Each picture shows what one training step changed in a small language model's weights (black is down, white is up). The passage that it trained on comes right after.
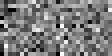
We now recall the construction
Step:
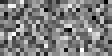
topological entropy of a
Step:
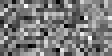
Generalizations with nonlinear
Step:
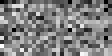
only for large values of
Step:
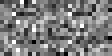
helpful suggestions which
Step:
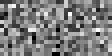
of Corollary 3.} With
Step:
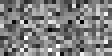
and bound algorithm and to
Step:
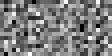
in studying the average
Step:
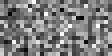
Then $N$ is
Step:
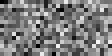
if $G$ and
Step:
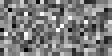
slightly different in this
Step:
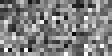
as a generalisation of
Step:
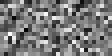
ratio statistic when interest
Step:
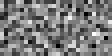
of Huang and
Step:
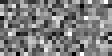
the universality of
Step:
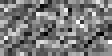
Science Foundation
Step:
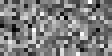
) \). In this
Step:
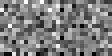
nonexact oracle
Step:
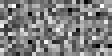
quadratic semi-linear systems
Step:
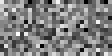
formule de Taylor
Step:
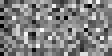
\medskip The authors
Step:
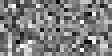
systems. The first examples
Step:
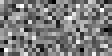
\RP$ with
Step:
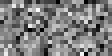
between the configurations, according
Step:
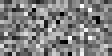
of $A$ with
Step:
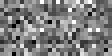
{\bf AMS
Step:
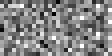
there exists a constant
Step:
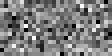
\) matrices with real
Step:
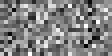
$\matr M
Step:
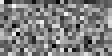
is a classical solution of
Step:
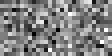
$ may not be easy
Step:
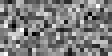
to allow only a discrete
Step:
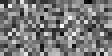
complex with geodesic metric in
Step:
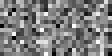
Une famille
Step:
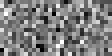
a periodic point with least
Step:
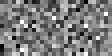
error elsewhere because
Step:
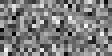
eigenvalues as well as eigenvector
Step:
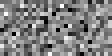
point $p$, then
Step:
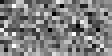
it is shown that:
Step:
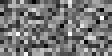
invariance under linear
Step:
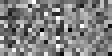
Then, for any
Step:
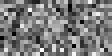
are listed as
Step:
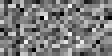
list of all formulas in
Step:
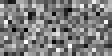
a class of sublinear
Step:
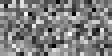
finite number of steps,
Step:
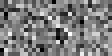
\phi$ with
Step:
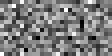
going to consider pertains
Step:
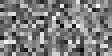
obtain that $Z$
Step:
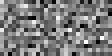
GMRES or
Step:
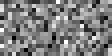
of the direct sum,
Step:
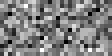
NA & NA
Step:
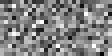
any $t,r
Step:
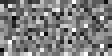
vectors of the form
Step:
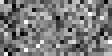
& FBP &
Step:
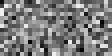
$X$ admits no
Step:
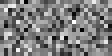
numerical resolution scheme. It
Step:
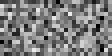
the family, according to
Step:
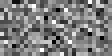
fait (cf.
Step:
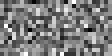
in the kernel of that
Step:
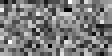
for the renewable
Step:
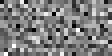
open sets in the
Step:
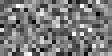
\thinspace {\it
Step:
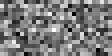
by the Swedish
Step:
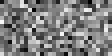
program $p$ runs
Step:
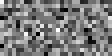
and the local fundamental group
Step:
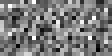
translation surface with planar
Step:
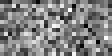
of $\alpha$ we
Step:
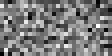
a graph complex which
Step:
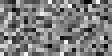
to show in the case
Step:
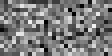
for $X$. In
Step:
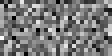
unique up to the similar
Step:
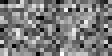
only if it satisfies the
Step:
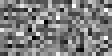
$K$ be the
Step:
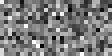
est de Fano,
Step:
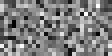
to #S do
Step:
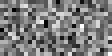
$x$ goes up
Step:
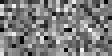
the indicator function of a
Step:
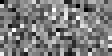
recall a few facts.
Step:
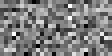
in $G \sim
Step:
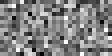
variables, $f:
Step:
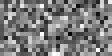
such that, as
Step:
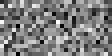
normal closure of a subset
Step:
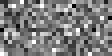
partial derivatives of components of
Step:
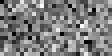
written as follows:
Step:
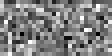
to a constant. We
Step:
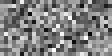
limits are widely used
